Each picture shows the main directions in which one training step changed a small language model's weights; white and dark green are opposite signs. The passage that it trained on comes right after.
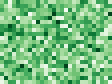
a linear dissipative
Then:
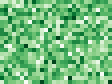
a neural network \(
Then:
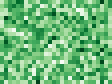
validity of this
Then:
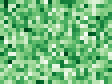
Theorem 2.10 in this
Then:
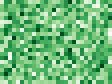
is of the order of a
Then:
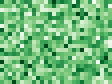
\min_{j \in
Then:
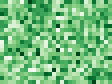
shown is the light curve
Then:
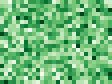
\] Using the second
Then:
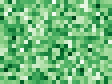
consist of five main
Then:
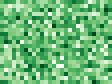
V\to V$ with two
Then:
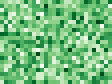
has a red spanning
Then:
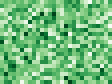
in a paper before A
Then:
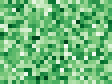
$C$ (formally
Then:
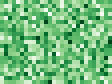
Galois type whose
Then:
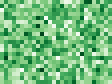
are solvable in terms of
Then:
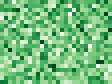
+ \langle N, N
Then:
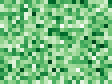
\end{equation} In this
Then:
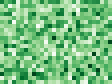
on the strength of
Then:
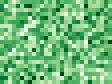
squared masses
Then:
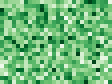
values. Thus, although
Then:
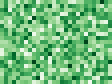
Hamiltonian is
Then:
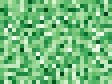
in the above formulas we
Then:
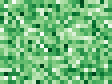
is diagonalizable,
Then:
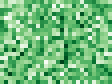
$\tau_0$ is the
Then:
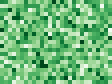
voltages applied
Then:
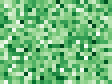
of matrix $E$ and
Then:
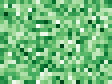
the apparent lack
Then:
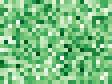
$u=t$ and
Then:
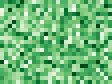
a maximization over one variable
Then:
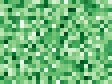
any two of which lie
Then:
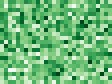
F and Kuchiev M
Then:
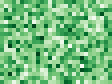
daily cost was
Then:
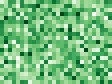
More precisely,
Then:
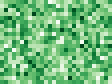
par l'exemple
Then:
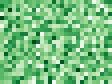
size of these messages
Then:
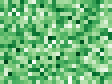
flow and the flow of
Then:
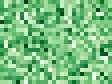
nucleon mass,
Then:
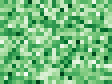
power being kept
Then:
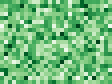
the square of the total
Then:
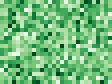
based on different assumptions about
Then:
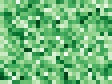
bow shock cone
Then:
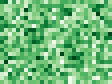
orbit space of the complex
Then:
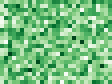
make the names of
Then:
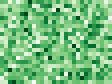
Figure 6(a) shows a
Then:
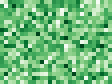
framework to model such data
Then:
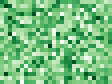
players alternate
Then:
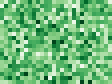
and gravity, {\em
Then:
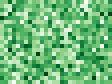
was taken to consist of
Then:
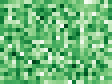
energy density is 18.4
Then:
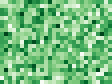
the disk structures
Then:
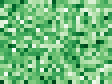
to the same two-sided
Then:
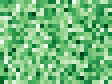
occurrence of
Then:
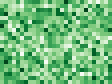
the object of this paper.
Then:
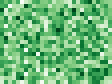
directly from the observation
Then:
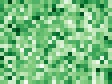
limits, usually
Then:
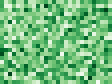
the magnitudes of
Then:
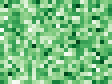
thank the ``Agence
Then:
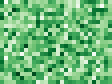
the case of a BGG
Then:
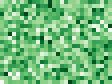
two values indicates that the
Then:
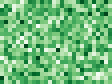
to do, i.e.,
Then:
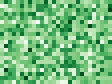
charge carriers to
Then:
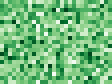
lift capacities
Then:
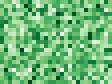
between the two approaches hence
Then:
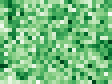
extension} of $f$
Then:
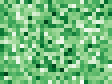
significant unresolved
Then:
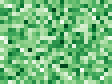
in Table 5. In this
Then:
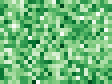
that the values of $\alpha$
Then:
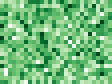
the rates. Here
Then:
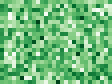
learn how the data
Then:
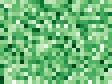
$ for some reals $
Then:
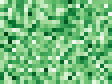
quarks are crucial
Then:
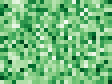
that there are several
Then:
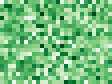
For the torque due to
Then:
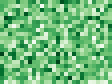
get \begin{align}\nonumber
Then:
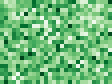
Then, for any finitely
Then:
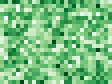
density. Direct
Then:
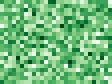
\end{align} satisfy
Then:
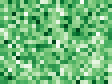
buildup at high
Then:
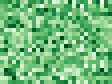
se adicionarmos
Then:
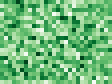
$ S $ that emits a
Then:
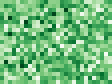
same. %The results are
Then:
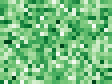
that the lack of scaling
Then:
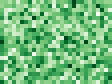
potential (as derived by
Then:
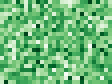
constructions of conjectured
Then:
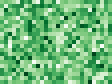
the affinely locally
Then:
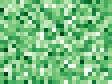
completely proved.
